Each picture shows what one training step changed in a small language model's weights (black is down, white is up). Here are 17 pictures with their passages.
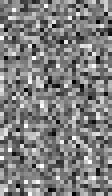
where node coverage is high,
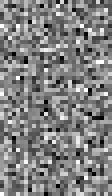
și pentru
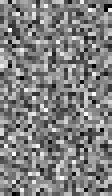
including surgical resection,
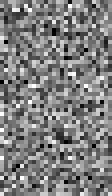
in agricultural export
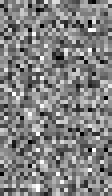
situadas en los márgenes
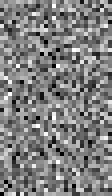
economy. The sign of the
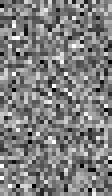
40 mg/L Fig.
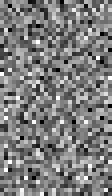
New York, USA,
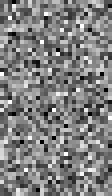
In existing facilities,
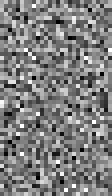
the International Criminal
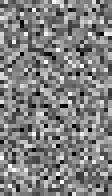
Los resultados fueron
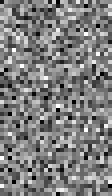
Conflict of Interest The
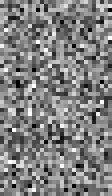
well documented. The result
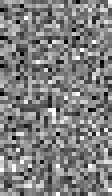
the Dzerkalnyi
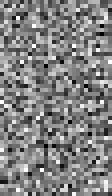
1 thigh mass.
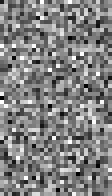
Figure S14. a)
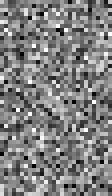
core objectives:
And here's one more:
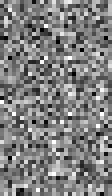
Average age of presentation for
